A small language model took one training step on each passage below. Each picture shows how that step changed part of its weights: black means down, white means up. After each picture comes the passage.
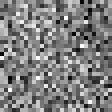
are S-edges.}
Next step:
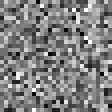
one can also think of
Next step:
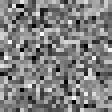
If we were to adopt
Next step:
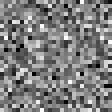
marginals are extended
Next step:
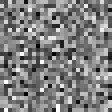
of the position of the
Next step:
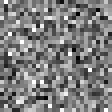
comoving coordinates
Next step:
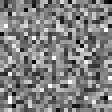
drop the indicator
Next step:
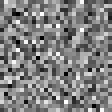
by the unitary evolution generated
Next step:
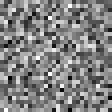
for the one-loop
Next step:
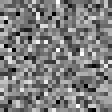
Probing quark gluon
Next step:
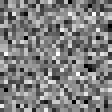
same as the Mo or
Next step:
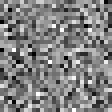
possible focal spot
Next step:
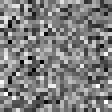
the apparent contact angle
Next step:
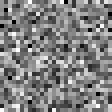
dimensions shrinks as
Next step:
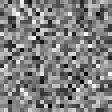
with $D$ and
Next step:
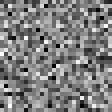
the subsequent segment.
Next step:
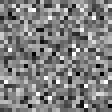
that the fiber over
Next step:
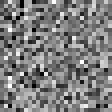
Welsch regression
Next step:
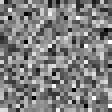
of the donor.
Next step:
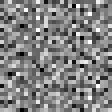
Lorentzian manifolds with
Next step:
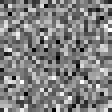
the distance from the outer
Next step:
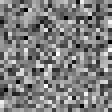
other hand, the
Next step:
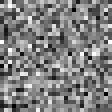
expansion in powers of
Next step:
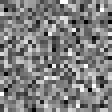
conductivity for both
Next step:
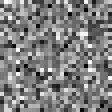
within the Drude
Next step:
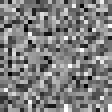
Larger posterior
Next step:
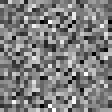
centroid of the
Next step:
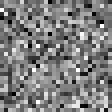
valve MR ratio
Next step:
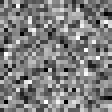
rationally connected
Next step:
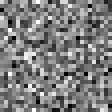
n-grams of length
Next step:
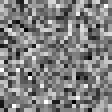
Fishing states estimated as
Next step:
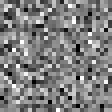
\qquad \mbox{
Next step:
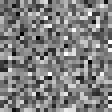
more iterations, more
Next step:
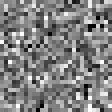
them as follows: $$
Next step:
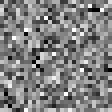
multigrid cycles with
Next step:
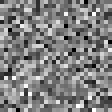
(the new interval is
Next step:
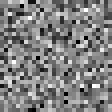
by either Bob's
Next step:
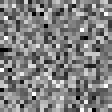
$p$. In other
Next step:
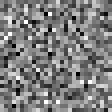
can then associate a
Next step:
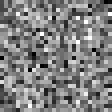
bandwidth. This also
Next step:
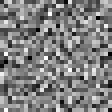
On the other hand,
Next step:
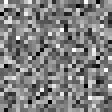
\limits _{j =
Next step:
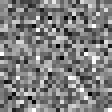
theoretical predictions have been calculated
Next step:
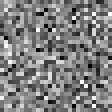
entering | |
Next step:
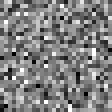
\mathbb E$, and
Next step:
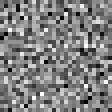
the MS,
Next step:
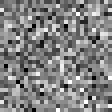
derive their outputs from
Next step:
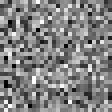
by the right-hand
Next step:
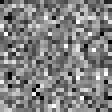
for three models with magnetic
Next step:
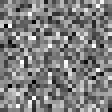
that an anisotropic quadratic
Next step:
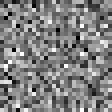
a bijection from
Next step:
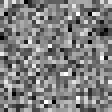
Roland, J.
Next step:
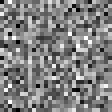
classification of generic representations for
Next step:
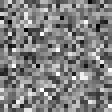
we have Gauss
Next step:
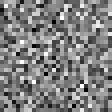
Nevertheless, insights
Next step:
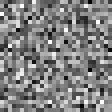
it as positive,
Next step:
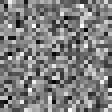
deficit of
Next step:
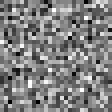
all Auger SD
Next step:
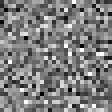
are less favored
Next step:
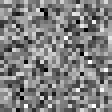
abovementioned problems will
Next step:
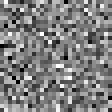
since they can achieve the
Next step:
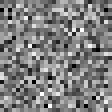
vertexes in the final
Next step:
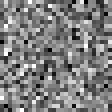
usually hard to compute)
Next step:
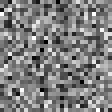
let $M$ be
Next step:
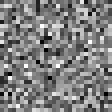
resolution is described below in
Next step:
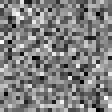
$j$ and
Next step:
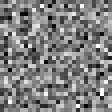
the specific heat at constant
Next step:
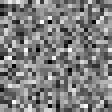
approach, Alice
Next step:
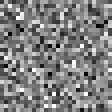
charge scheduling strategy for the
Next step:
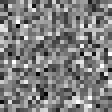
a broadband connection
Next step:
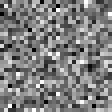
orientational order. With
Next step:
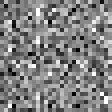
that arise naturally when considering
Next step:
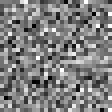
have been extensively
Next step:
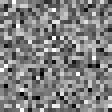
repeatedly for each of
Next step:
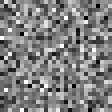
Section : Signal
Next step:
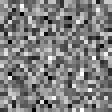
the upstream
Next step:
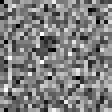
adding small effective divisor,
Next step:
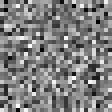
a subcategory ${\mathbb
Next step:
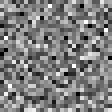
n$. To prove the
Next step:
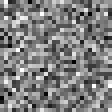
curves in different energy bands
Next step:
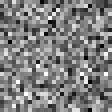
the correlation function. We
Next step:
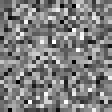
so that the previous results
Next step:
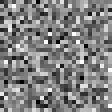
by intrinsic logical
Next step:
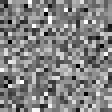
the simple complex associated to
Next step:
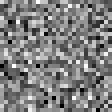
the electron wave-function
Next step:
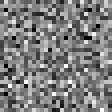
multipoles of
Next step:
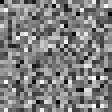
The equilibrium condition is that
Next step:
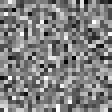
an effect due to the
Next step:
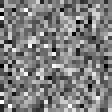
multiplication in Schubert
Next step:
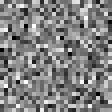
a plasmoid
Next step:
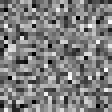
possesses a
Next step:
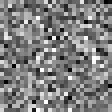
crosses are calculated for
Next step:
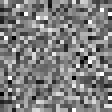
following change: in the
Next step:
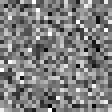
to capture temporal dependencies
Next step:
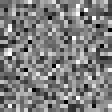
three regimes. As
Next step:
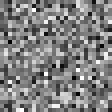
the one that remains to
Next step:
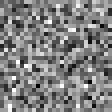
values taken by the function
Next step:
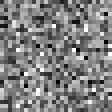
\\ \hline Complex
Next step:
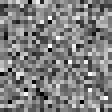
while above it, a
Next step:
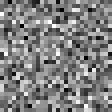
is the group $G
